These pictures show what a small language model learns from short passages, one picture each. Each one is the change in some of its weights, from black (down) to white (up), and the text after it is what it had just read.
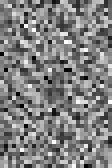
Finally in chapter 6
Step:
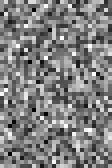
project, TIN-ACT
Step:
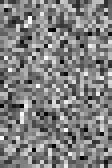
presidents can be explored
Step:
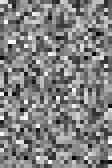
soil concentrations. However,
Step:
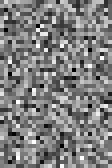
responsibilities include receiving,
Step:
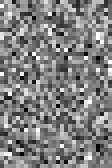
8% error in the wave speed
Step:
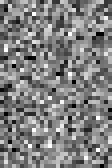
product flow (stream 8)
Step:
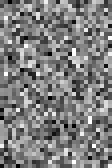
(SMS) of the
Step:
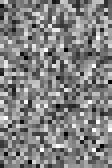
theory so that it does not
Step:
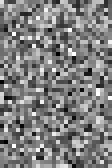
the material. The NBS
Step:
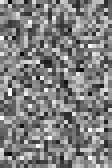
features in the videos. The
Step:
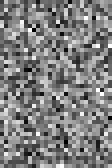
ever actually buried
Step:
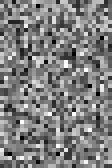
have any problem to understand. The
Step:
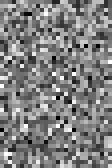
a complex management game*. Management
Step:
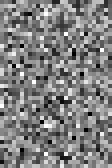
a medicine to a patient,
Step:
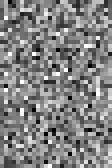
of course, after you go through
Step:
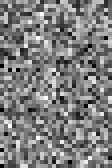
growth. This study has presented evidence
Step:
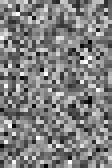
equation. This optimized
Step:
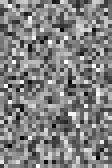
indices. One example is shown
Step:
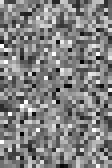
the plural morpheme
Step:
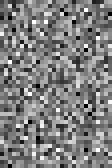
undermines legal regulations
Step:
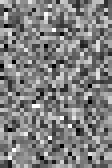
wait for OTR
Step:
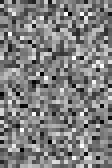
intention to pursue
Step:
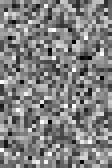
tool in 1972. House
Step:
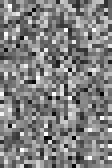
diabetes mellitus,
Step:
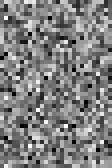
able to cope with the
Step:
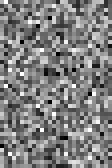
consequences of the presence of foreign
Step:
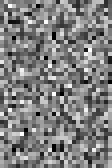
may be noticed that can
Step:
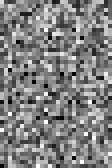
the non-acoustic properties
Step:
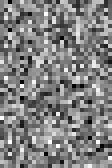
to reducing the existing problem is to
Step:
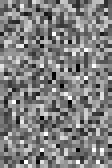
related mothers' practices.
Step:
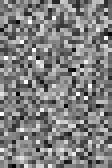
improves instructional practice but
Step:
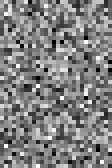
9a shows the modulated
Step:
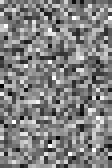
direct endoluminal approach to
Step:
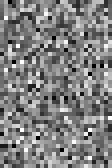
of emergency was declared
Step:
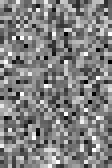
Participedia, the
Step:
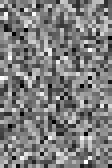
students show no significant grade
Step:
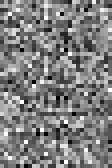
Lorentz invariant
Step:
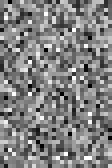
to cope with very large
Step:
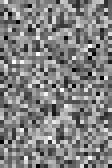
they also shifted the
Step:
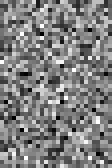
state the next theorem we need
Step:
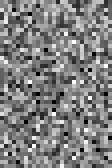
sulfate were kept
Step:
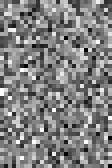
1. List of investigated
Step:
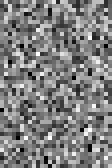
cost of capital and does not take
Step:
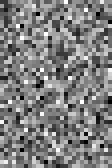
transferase. Wang⁶⁹
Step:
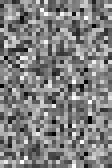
for Superimposed Seam
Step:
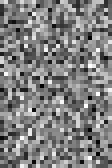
sense of belonging and purpose.
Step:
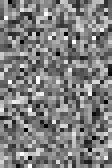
of cinnabar at
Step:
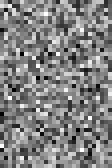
at 196 points inside the
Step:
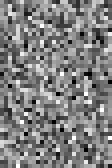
H-plane. Figure 5
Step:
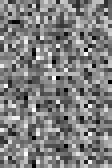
are collected, processed, or
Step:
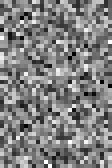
Assessment Model for the
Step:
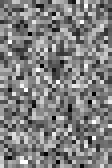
those for haematological
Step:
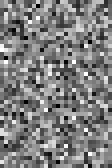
was analyzed using correlation, regression,
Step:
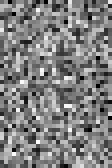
the diameter. However the
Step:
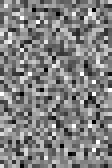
7. Nougarede and
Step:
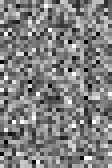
indicator of port efficiency, as
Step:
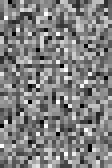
of wastes characteristics in the
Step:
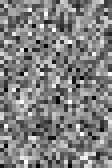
Electric Motor is
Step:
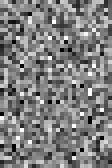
promising way of extracting food
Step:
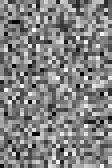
are time consuming, limiting
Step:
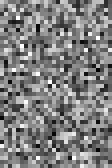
reveal that the simulated fields can
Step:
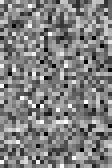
subordinated agent of
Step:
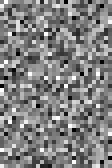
characters in upper zone
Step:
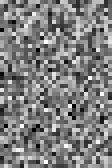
research should utilize a qualitative research
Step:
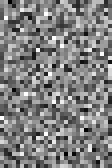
of organic 293 monomer
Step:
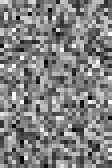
back when her daughter
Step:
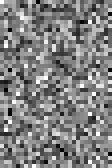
to AI and robotics in
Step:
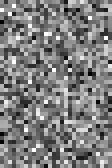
DISCLOSURE IN
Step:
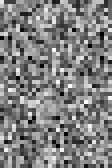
the latter value is the highest
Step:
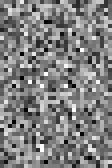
BSG: Belt
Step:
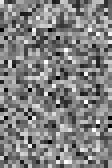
the paper samples were coated with
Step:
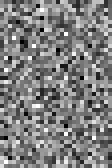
se caracteriza por
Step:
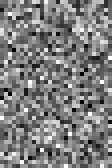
The red bars in the first
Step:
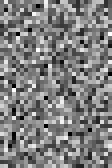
population of the study comprised
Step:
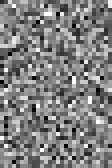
In a first phase, the classification
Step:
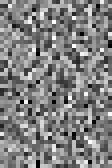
future mobility in two different user
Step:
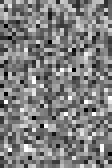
answer, particularly in relation to
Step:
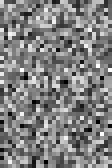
the level of influence of the
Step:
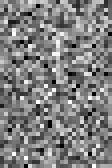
vocabulary learning strategies
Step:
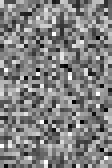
the selected motor ability
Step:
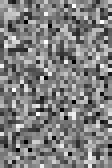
for 45 min varying
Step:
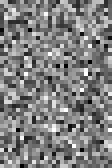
for the elastic foundations.
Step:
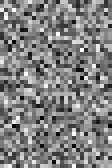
based on (Kessel and
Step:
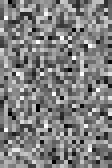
of Fournier's
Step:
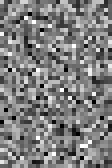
urea nitrogen
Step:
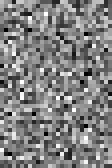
an electronic environment. The described
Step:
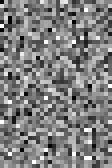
necessary to store tables to
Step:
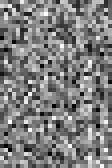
attain sustainable education development in
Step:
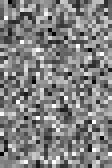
of various phenomena,
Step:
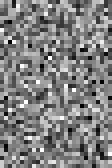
Okeyo Yusuf
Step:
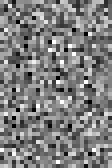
cancer prevention programs, early
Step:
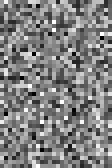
expectation, mood, physical
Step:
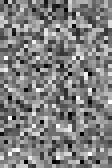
Clients Frameworks
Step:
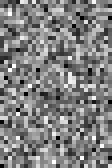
letter does the employee
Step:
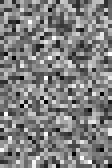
used as differential methods to
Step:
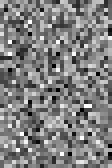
not significant. In those 65
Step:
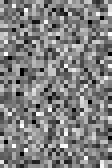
- 27) Dahlan
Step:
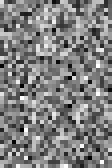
the future, this speed is
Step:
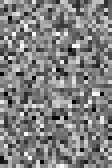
patient's disease or critical health
